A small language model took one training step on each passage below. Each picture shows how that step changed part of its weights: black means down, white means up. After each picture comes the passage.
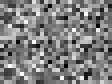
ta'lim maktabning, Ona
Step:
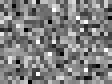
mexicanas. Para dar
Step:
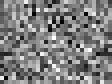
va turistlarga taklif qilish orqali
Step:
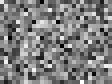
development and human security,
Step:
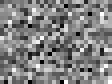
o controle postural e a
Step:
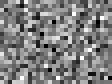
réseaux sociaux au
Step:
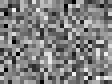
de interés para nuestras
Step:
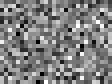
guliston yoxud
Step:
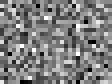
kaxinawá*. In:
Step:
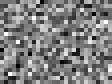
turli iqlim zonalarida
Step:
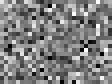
menen ana háyyiwi
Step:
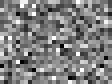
год привело к снижению
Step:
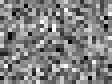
L'étude empirique
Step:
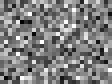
principal es que el uso efectivo de
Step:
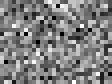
neyropedagogik yondashuvning pedagogik
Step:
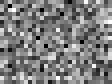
loro famiglie) e
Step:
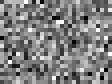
hegemónico vigente
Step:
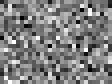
serta aspek kognitif dari
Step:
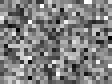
дастурларни барқарор
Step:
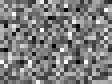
chiqadi. Onangni
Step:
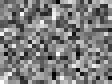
органів управління
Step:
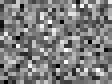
muammolari*. Pedagogik mahorat
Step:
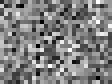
En Ecuador, las redes sociales
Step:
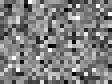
des deux types de
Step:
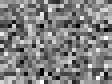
R.T. – iqtisodiyot fanlari
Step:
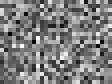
atribuem a um problema social ou
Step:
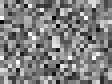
dituangkan kedalam
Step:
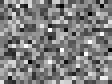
тошлардан қурилган.
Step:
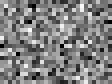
растений и биоты
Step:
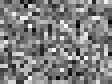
impregnados de uma
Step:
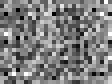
в среднеазиатских
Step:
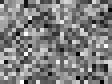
casos a cada 100 mil mulheres.¹
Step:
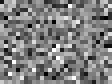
является одним из механизмов
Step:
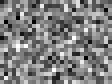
основываясь на количестве
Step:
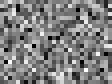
iteración de warp de cada
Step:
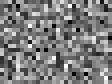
информации с соответствующим
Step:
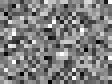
исследователей разных возрастных
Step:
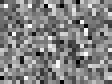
*sinonimlar ,
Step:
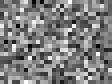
estado exentos de trabas: al
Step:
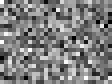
семантики визначеності чи
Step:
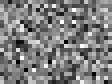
с каждым днем
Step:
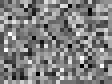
dapat dirasakan melalui
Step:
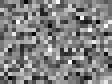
takdim mahtût
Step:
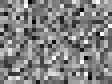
qanday erkinliklari va
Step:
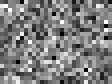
kaynak (enerji) olduğu,
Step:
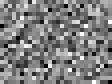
о бытовании объекта
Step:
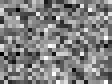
melakukan penelitian lanjutan pada
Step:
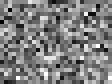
paciente ao tratamento. No
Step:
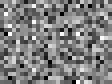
sharoitida faoliyat yurituvchi
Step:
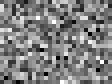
граждан, политическая
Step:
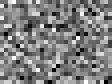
de educación. De acuerdo al
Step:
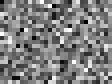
de satisfacer las necesidades más
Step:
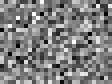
при любом значении
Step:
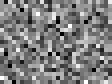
so'z turkumlari haqida
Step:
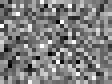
menção à submissão das
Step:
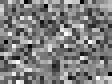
bibliotecas: agentes de
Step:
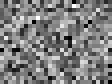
Wünsche, Überlegungen und
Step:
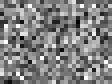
VEGA, M. M.,
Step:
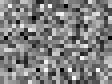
памятнике XI
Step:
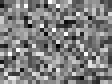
Doctor of philosophy, professor
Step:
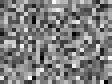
birligi, lug'aviy
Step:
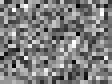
точек на кожной
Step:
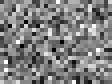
alespoň jednu
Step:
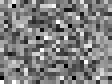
Fakultas Hukum,
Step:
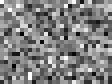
agroecossistemas, entre
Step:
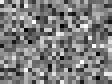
bedeutet Open Science aus
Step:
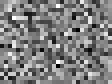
and freedom centered on
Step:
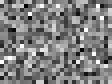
total, 57% destinou
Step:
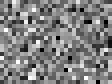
TECHNOLOGY AND
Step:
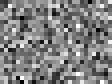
and encourage them to
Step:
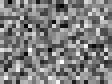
қандалалар зарарига
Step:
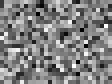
majlisidagi nutqida haqli
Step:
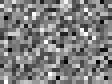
ekanligini ko'rsatadi.
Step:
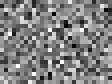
fenotipini ko‘rsatkichlarini
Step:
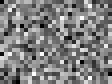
“shaxmat” mavzusining
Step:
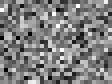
da posição da faixa
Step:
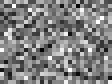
boʻlgan qiziqishlarini
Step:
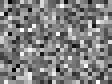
: P3) considère les
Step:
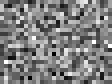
ish haqi shkalasida
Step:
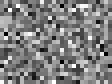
ташкил этди. Турли
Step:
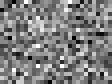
morte de suas presas
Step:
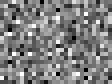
Pengakuan biaya
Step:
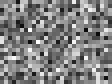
de față, în
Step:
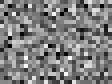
en Argentina.
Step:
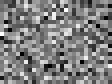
debe continuar investigando con otros
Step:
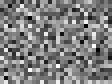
erta aniqlash mexanizmlarini kuchaytirish
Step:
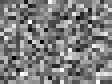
avances en el campo de la
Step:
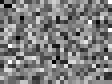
muhim turizm turlaridan biridir.
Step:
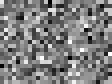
precisamente de la transparencia en
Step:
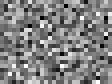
% respondent «Ha»,
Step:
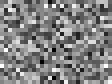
complicações e frequentemente
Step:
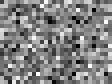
com a Mackenzie
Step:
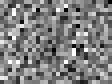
*C. davisae*
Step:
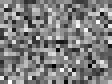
Xulosa Sifatida,
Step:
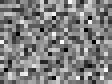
NA PRIMEIRA
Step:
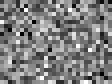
bor (21).* Tikish
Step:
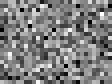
ro'yxati. 1.
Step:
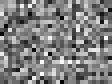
недостоверность своих
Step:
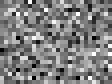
Meshkov S.
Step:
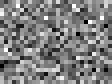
muvaffaqiyatli amalga
